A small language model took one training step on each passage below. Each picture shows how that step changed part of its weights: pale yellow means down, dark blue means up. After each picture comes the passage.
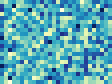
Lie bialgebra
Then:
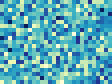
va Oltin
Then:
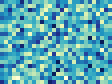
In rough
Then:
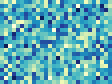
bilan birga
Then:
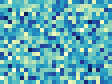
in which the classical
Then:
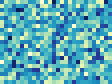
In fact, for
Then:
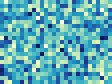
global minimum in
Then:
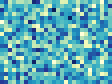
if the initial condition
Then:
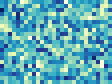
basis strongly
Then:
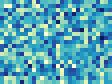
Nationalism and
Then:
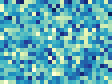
para tratar
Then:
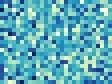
edges. We
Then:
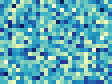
our text we
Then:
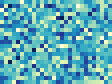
gaps in
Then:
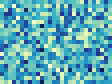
would result in zero
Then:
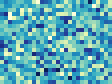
at abcissa
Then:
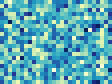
such a singular
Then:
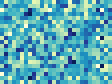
de que los
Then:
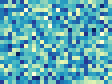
picked and
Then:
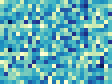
order $0$
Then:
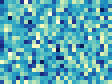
minimal surfaces
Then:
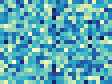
in Fact
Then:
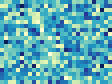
second kind
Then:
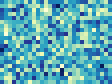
enough to check
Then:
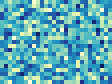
o risco
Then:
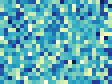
the sake
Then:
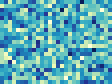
filtration of
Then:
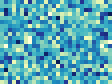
this SIP
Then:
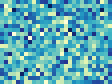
the province
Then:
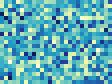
polynomial as above.
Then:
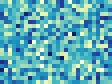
the proof of the
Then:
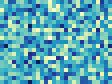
validação de
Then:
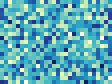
the Poisson
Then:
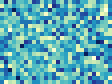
ensures that
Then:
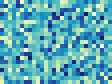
holda tashkil
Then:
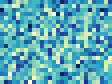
va hukm
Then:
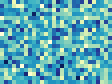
control forcing
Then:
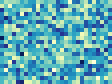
with respect to its
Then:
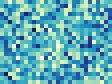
the general case,
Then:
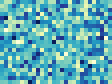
when $x
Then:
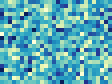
and an assumption that
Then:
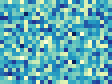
the error on the
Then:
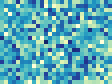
\noindent {\sc
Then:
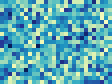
opposite of
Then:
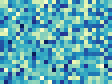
number π
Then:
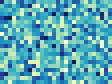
angle since
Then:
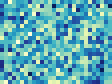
$R$ to
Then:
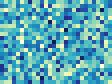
dars oldi
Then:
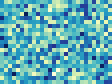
are presented
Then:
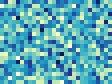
Angeli en
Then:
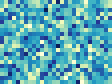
исходя из
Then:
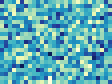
paper, we have
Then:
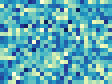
projected maps
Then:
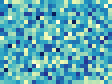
falta de
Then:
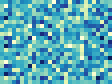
В свою
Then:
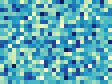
davlat, har
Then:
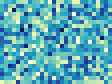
reduction uses
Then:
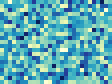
is, the index
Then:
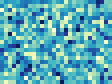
Curien and
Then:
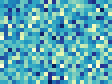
seed agar
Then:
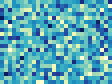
or without boundary.
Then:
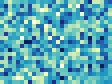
assim, a
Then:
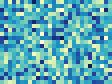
starting from
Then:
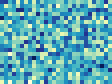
is not supposed
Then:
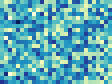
\qquad \quad
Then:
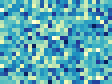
na jego
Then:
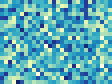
arguments for
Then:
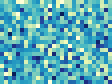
% We study the
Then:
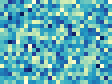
de lejos
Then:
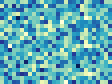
particular, if
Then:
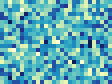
the asymptotic
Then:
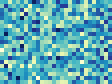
and $\dim
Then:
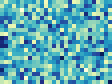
ideals in
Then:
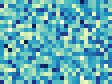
which may be
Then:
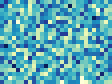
van bepaling
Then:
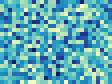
of these assumptions
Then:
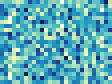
providing a
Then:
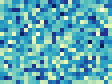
is easy to
